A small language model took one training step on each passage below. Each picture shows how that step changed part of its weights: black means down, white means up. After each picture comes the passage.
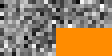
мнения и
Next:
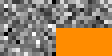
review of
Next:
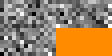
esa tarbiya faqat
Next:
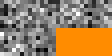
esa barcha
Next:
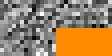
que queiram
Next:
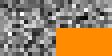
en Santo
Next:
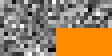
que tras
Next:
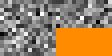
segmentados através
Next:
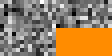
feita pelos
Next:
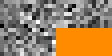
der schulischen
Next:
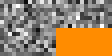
del corteo
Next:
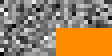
иқариш ҳамда
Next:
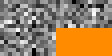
sifatida ahmoqlik
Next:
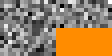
version of
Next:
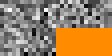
tovar va
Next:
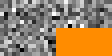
9 главы
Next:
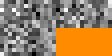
unas en
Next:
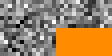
ellas de gran
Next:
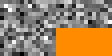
экономический университет
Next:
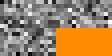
entre as barras
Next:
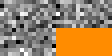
видны на
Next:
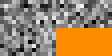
assurer de
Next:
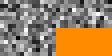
qilish LMS
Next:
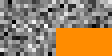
for independent
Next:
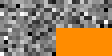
развития региона.
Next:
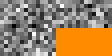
tildan va
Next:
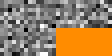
ин ду
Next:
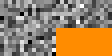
san'at va
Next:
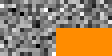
ijtimoiy muhitni
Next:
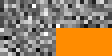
dan empiris
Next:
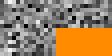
der Konferenz
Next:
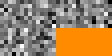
8. Silvis
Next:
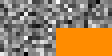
estudiado en la
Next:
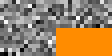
levaria cerca
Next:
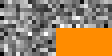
жилди Ўзбекистон
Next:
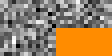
llevaron a un
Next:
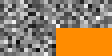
estos materiales,
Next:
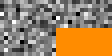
и В.
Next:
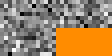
les volumes
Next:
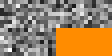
darajada ekanligi
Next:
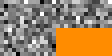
o Brasil e a
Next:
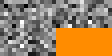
control de putere
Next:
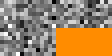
cidades – estado
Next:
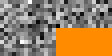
La gestion des
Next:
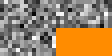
postes de
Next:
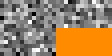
jarayonida biror
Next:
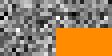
etária entre 15
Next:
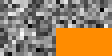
contribuições a
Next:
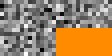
на одну
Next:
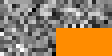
de estima do
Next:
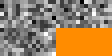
и социальных
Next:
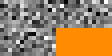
обществе в
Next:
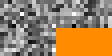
cada elemento
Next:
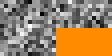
ocupando o
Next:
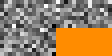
dengan ramah
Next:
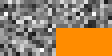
processo, vita
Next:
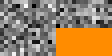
duration. For
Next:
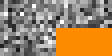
Di sisi
